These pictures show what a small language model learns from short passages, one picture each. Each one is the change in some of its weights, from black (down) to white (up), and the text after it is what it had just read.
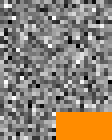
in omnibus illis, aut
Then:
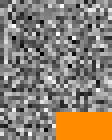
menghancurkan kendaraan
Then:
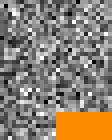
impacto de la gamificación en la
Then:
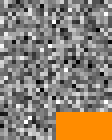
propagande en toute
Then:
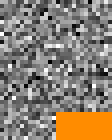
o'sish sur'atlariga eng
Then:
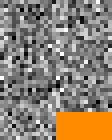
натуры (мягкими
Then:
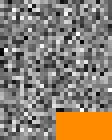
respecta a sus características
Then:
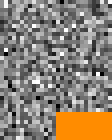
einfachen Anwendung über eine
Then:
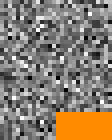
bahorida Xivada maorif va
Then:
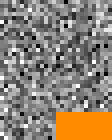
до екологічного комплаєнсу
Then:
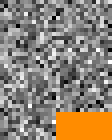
*Results in Engineering*.
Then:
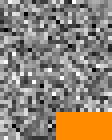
lhes for mais conveniente,
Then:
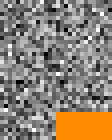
à ce que l'infrastructure
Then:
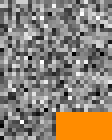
cơ sở hạ
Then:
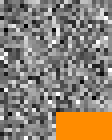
47 ga qoldiqsiz
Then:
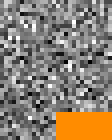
Hozirgi bosqichda transfer
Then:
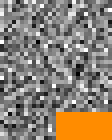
та правових вимірів. З одного
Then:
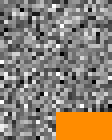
insoutenable, car il est ce qui
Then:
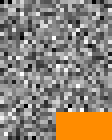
hurt, look, miss,
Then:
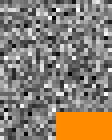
keltiradi, syujet
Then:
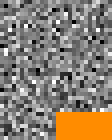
другого рівня реалізації
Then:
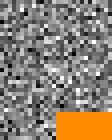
last month" jumlasida u
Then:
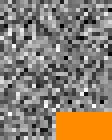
/ inculte / malklera
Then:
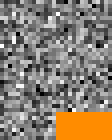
pedagógica en la construcción de las
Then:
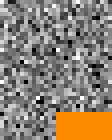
муаммолар мавжуддир.
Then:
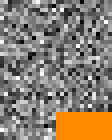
stan stansiyalarining energiya
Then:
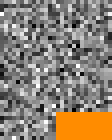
zadnjih letih je
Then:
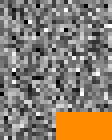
sehingga nilai perusahaan
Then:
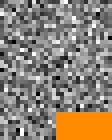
ed. São Paulo,
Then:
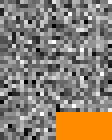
skills ¹ Universidad Nacional
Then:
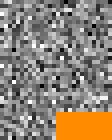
буларда биз халқимизнинг
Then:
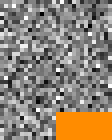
тафаккур услубининг
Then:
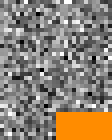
determinado Estado, ao passo que
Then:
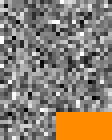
1972 atuando oficialmente
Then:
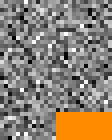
shikastlanishi natijasida
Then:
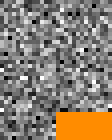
hogares se dedican a la
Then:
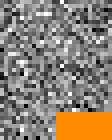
tabiiy. Bu fikrlarning
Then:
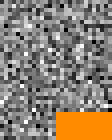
sous statut étudiant, les
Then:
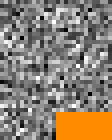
de Boone. *Pensamiento
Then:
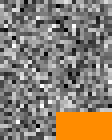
Любимова А. В.,
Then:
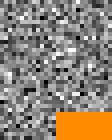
için kullanılabilir.
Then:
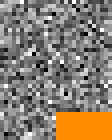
jelenlétével, ahol
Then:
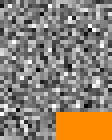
гарантії відкритості та
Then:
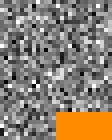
va moliyaviy faoliyatga
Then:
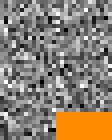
bo‘lsa-da, ularni
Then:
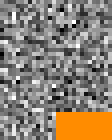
Minas Gerais (UFMG),
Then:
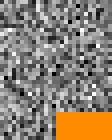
qo'shildi. pH =7;
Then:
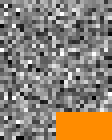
acțiuni cu caracter
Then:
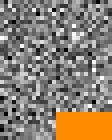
salbiy ta‘sir qilishi ham
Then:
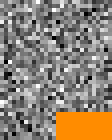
модели учун $$Re =
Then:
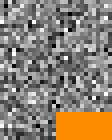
энг кўп тарқалиши
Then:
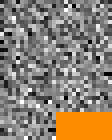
confirmam que não há
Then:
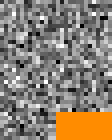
olmas ko'mir. Bundan
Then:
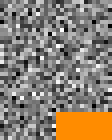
volledige bezetting van de
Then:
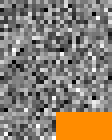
**Masofaviy ta'lim
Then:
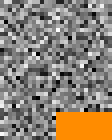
КМД, в том числе в
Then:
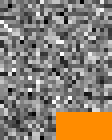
atividades: como os textos organizam
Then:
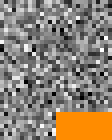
to'g'ri chiziq boylab
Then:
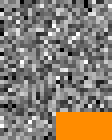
ефект досягається лише при
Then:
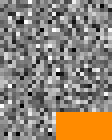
test etme, arşivleme ve
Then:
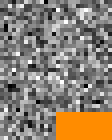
como a presença de importantes ausências,
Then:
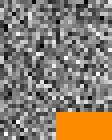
da participação feminina na ciência
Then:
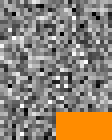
економском смислу,
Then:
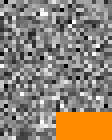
milliy o'yinchoqlar
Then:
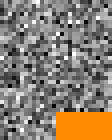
*bas qatırmadı*
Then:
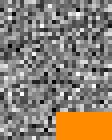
marques du monde car ils
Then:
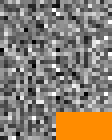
tanqidiylik, dadillik,
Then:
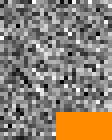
o que o cliente quiser trazer
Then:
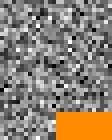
normal. Fuente: Elaboración
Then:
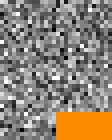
определенного музыкального
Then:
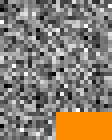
nemen. Zij hebben
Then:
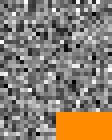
colaborar en la recopilación y
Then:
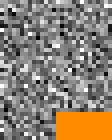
йил 29 апрелда
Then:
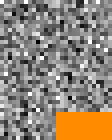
форму правления, форму
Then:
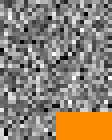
tanishtirish, ulug‘ shoir
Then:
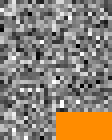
nazariyasi, argumentatsiya
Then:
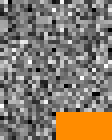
кўрганларга товон
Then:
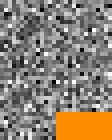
va innovatsion metodlardan
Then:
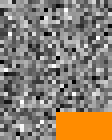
Bu kapsamda çalışmanın
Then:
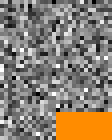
миллионлаб одамларнинг
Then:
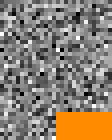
of Uzbekistan, joint
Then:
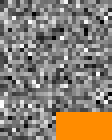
ijtimoiy himoyani
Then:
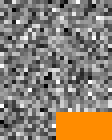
учебной среде. Список
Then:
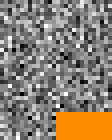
i hele det nuværende
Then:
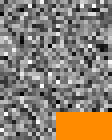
la prevención de estos riesgos.
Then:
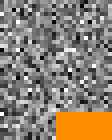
temática. As bases de dados
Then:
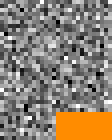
comprende ya todo el mun- do
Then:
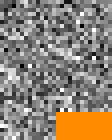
olmaktadır. Son
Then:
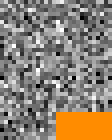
zarrachalarning o'lchamlari
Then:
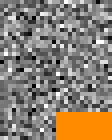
asrlar davomida quyidagi
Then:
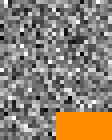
к способу зонирования,
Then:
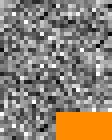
al programa Gplates para
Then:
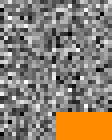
ishlanmalarni joriy etish
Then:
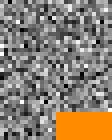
o‘tkazishda insonning ona
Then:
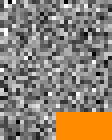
tahun. Berdasarkan
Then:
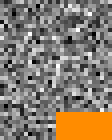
конкретные примеры по
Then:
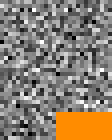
sistemi aktiv fəaliyyət
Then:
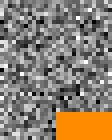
imkoniyatlarini yaratishga
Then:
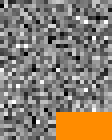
refletir sobre como estamos
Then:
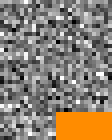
des abeilles de France, de
